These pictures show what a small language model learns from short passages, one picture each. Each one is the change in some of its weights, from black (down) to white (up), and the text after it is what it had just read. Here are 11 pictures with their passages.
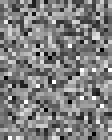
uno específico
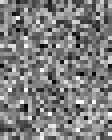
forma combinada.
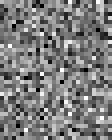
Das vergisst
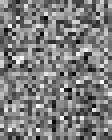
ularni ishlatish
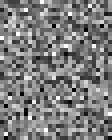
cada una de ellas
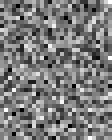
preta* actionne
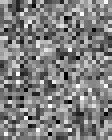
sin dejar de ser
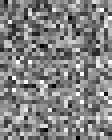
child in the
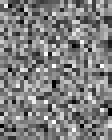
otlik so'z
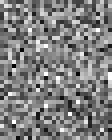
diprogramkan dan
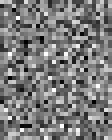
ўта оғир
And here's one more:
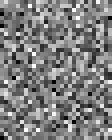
propuesta a las
